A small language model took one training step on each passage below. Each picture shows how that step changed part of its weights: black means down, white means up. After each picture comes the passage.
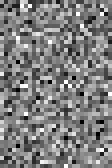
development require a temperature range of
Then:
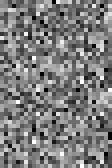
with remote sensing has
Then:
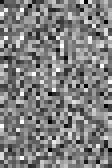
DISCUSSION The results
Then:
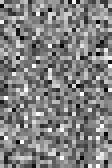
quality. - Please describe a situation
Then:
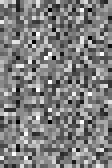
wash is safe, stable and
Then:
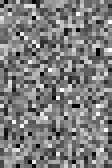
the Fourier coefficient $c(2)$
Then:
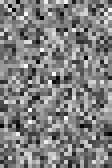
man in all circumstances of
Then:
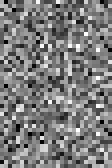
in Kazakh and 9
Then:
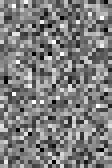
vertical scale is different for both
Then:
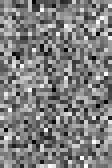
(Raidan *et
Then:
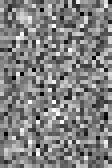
2012) Individualism
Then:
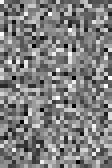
the argument of $(iii)\Rightarrow
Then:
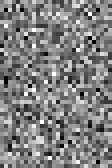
constants. The generalized Langevin
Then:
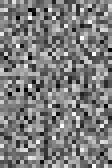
appearance and drug content (Table
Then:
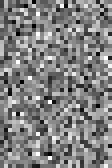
PCS. Additionally, the switching
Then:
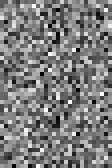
the flow behavior index (n). The
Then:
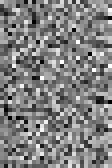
solution of the KKT system
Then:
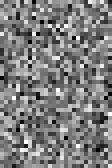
because every disjoint cycle can be written as
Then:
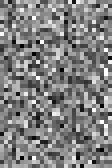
by USPS NCOA
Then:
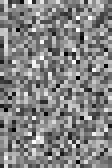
challenge. You may have to be
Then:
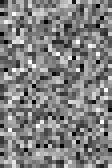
L., Klibanov,
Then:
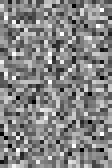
kW referred to as —micro
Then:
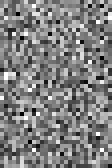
each target we also show: -
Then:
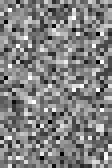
on the 100 snapshots
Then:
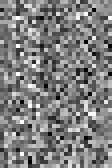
\begin{rmk} Another
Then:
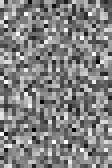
mixed-integer second-order cone
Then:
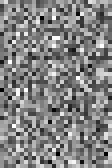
so it's easy to understand the embedding
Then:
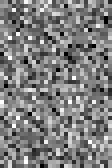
$(n,n)$ has multiplicity
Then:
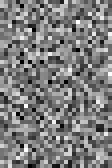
of the above discrete decomposition can be obtained
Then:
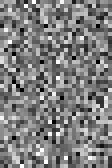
of the Hofstede's
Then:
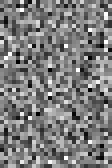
Supporting eosc
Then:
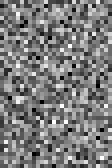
at the core of three application areas that
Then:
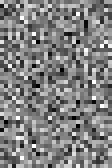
in general not correct, although in some
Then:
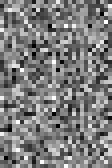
conditional distribution of one linear form of real
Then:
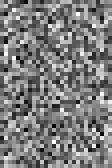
of (5). This proves the
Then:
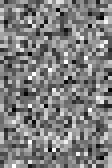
enable the ordinary Nigerians to
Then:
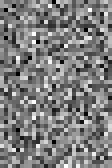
is worth noting that infinitely
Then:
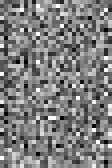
approach that considers environmental impact of
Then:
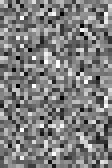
as for the scripts and the
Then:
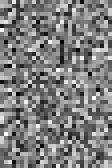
the International Congress of
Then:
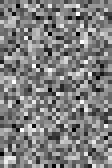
\par Email address: {\bf
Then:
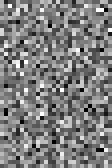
which is constructed from the tensor-product
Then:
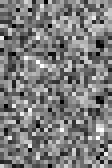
have a lot of progress in speaking
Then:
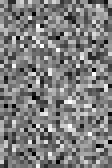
semistability is an open property,
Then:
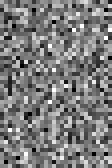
expression. Figure 1 flow chart of
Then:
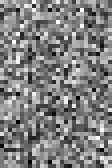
for every $q$ finite, since
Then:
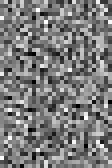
in our study population. All side effects
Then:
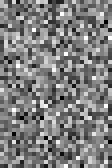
without knowledge of the function to be
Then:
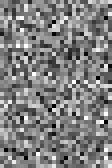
collection Data which be used in this research
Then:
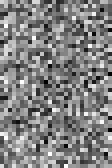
S. BALUJA,
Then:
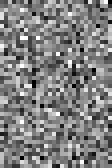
commonly nuclear, positive events can
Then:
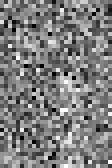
solving the equation $v=0$
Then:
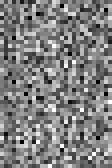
this recurrent equation we obtain
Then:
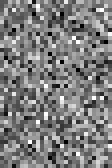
is semi-algebraic with description complexity
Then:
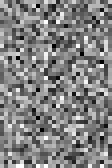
to be more robust than conventional analytical
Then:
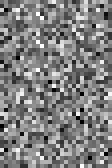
High, shows that respondents demonstrate strong
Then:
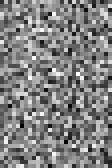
learning paradigms. Notable
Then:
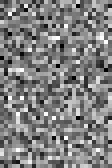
\ref{intro1}. It is
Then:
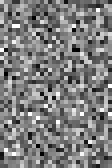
a one dimensional Gauss image.
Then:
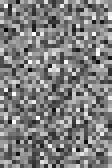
is one of the diagrams illustrated in
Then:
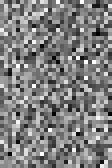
to form government 3.8
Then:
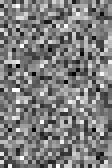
for the sake of simplicity we identify
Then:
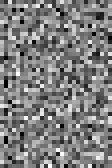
coincides with the given equivalence relation
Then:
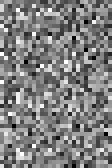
2012 IEEE International*, pp.
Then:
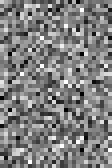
March). (W)EEE
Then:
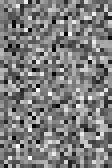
throughput is unattainable when
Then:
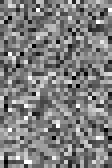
unique factorization $\theta$ through the
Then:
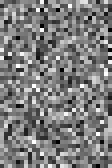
by the oxidizer composition, with
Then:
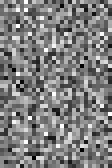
of reports and surveys containing information
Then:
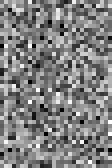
and Gynaecology,
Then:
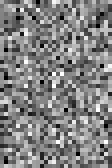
which people utilize a mass medium,
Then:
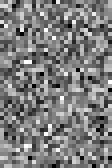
outer measure of $\hb$,
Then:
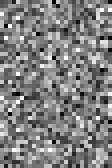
induces a Morita equivalence between
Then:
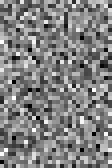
process for GNSS-based
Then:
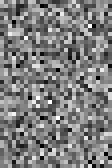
configuration. In the case of the
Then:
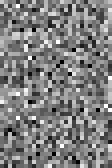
for an arbitrary matrix $Z$,
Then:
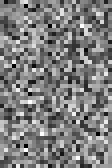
and low water levels. Methods
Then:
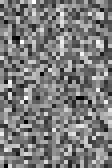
the inverse \emph{state
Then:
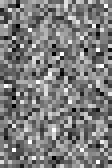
disc bulge is described as
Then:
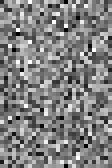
must vanish.\vspace{-2mm}
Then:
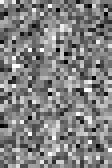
of Bahri, College of
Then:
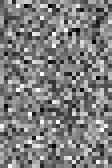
extensions include adding non-linear functional
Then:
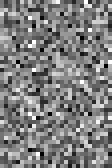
sensitivity and data security. This version
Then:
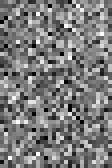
Research Software Engineers,"
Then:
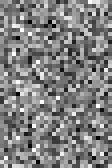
values, for example, see
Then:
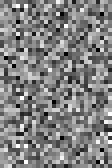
higher than, but still on the same
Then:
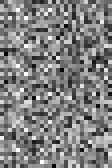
United States of America*, pp.
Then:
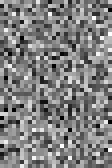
function, sine function,
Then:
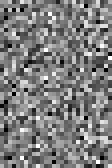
low flow-out rate of resin
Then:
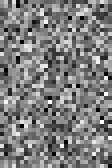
performed. It was purged of
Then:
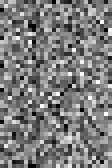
$ of $ K-$rational points of
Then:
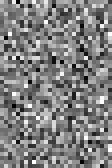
has yet to be a clear legal norm
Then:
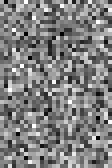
quadrature. The solution at the
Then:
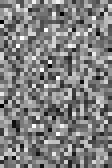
against the cultural and religious
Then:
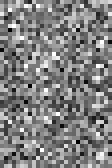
used as a medicine at least
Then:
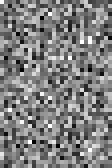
the electronic health data included in a
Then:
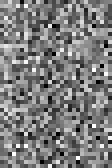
in $\A$, and we shall write
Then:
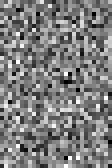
for all $t\in
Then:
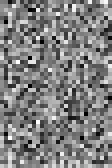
an additional diagnostic factor confirming
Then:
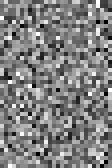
indication of the subsistence practices
